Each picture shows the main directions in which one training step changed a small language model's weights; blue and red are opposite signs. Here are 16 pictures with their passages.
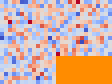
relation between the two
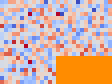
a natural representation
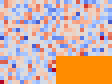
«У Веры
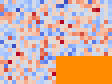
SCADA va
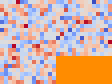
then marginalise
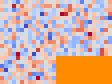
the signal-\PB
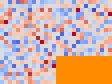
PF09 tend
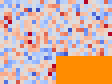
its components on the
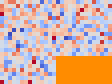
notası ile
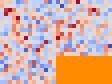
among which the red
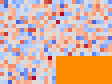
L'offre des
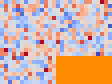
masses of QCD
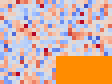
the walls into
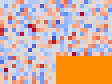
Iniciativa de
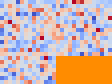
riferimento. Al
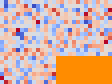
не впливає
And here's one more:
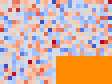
details to be
